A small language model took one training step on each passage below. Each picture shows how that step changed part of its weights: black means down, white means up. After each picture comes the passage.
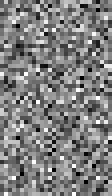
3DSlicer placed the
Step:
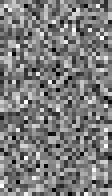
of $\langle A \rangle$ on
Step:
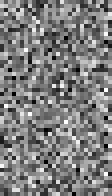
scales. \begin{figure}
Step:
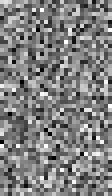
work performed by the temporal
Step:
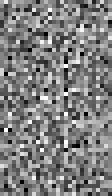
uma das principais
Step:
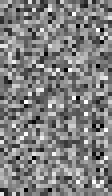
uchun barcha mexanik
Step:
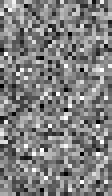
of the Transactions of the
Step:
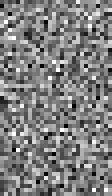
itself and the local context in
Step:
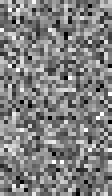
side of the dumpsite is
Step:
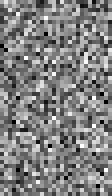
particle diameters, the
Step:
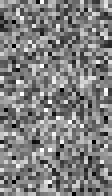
\right]. \label{CI}
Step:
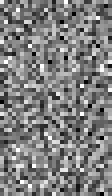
ends here if (0 ==
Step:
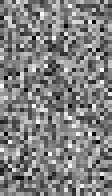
motor current, torque
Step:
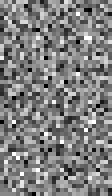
marketing or regional
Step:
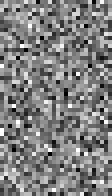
reduce the sensitivity of the
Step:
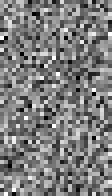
images are shown in Figures
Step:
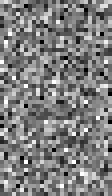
Rita Baumann
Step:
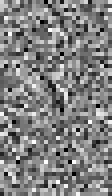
recommender. Both application
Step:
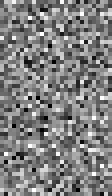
their therapeutic potency
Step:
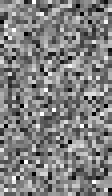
of Active Pharmaceutical
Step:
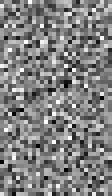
jóvenes. El
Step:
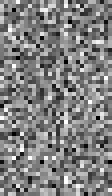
the annular cases.
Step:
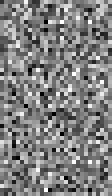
partner or third party),
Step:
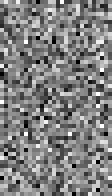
é uma troca de
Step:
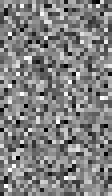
fossé est ensuite
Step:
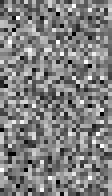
r.h.s., see the
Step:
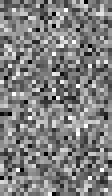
de las instituciones a
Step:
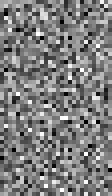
full-wave model is used
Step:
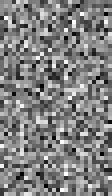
motor characterize give us the
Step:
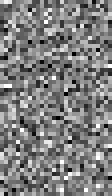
entre educação e prática social
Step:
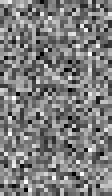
insonga ish kuchi,
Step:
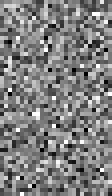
of pile-up radius and the
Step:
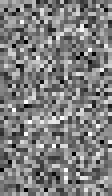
acts as a key policy
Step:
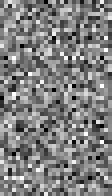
lozim. Tahlil
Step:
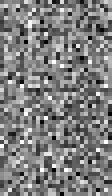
reasoning generalizes
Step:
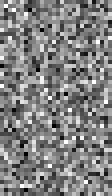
that only preserve the affine
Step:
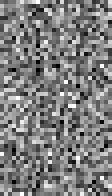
For Moses, choosing
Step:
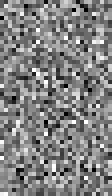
startup, the reactor is
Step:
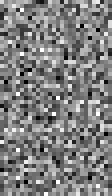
patients. There were 2
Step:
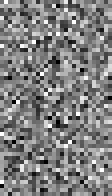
The students’ existing schemata
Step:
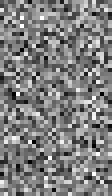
Federation, the share of
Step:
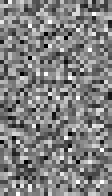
and the snakeheads
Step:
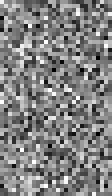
upper right corner which
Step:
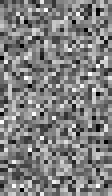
dunyoqarashlari ham
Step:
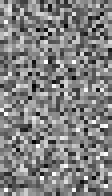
leaving the cell under a
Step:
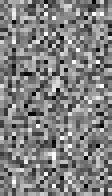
*E* the total energy,
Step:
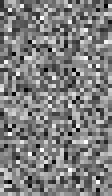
Status Final Planned
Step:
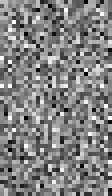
the topology of the BN:
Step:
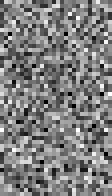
grupo 2, es realizar
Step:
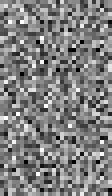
in addition to the radial
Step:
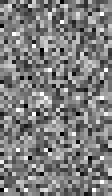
genome structures (some
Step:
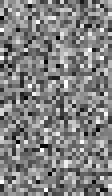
industrial processes, design of a
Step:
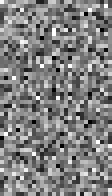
privacy. The motivation from
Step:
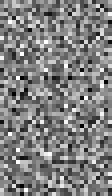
based on the segmentation result by
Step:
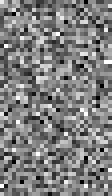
efficacy in promoting
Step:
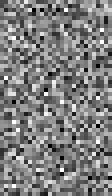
the previous experiment and evaluate
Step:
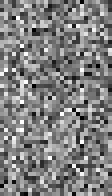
(ПКТ) и
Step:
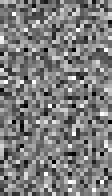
формуванні та
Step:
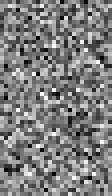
Dense layers are also
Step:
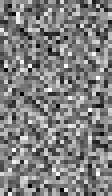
As cidades se apresentam como
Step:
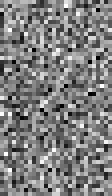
prazo ponderando se é
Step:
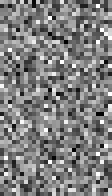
обратил внимание
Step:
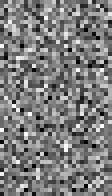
from Hawking radiation is
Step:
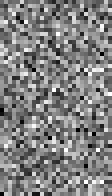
the other limit, \( y \to
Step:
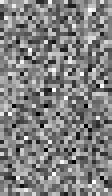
past years, the importance of
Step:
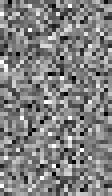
Afg'oniston va
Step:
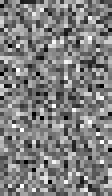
on diabetes mellitus
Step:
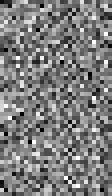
\right.\nonumber\\ &
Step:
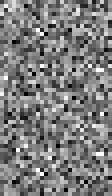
of the ocean into the
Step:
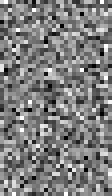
в роли простого
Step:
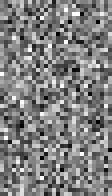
The benchmark is
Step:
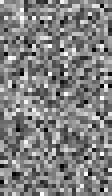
SMYD1 gene as an
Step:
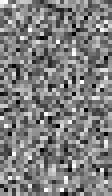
inter-rill erosion. This
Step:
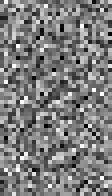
necessary to shape the
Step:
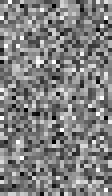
tip, and the leftover
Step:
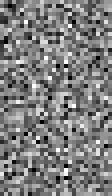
fisiográficos do
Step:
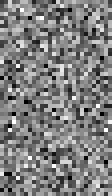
long-term resilience,
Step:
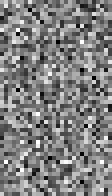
develop a model and estimate it using
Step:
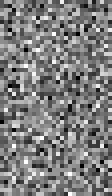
We extract curvature features
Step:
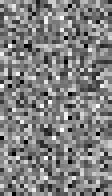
são mobilizados para
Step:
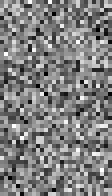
chances of working for national
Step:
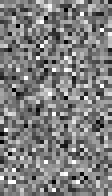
The bulk of the literature
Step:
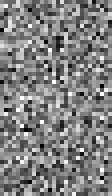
to meet the electricity
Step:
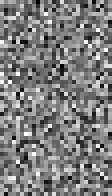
Engineering and Computing
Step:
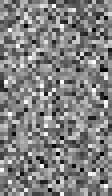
makes it easier to
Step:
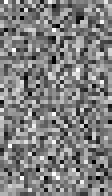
thought” (Theodore,
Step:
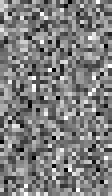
a causal-comparative design
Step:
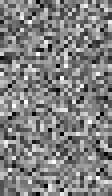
$X \rightarrow W^A$,
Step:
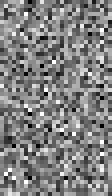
that justifies why
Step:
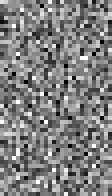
current HPC systems due to the
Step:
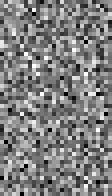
parameters for the complex formation are
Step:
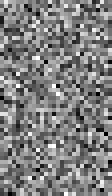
capacitor. The use of this
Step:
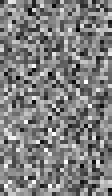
this is not only impacting
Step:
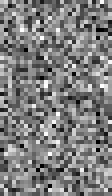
поэтому $c
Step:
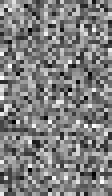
of the application and make an
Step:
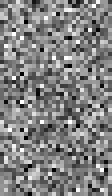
cundurango*, el cual
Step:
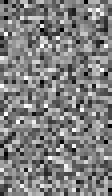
bog'liq. Ayni
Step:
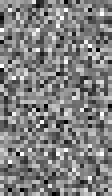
principles through deposit in
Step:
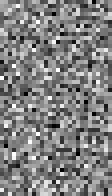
increased. We found that a
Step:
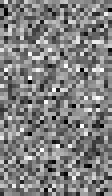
and the total intensity starts
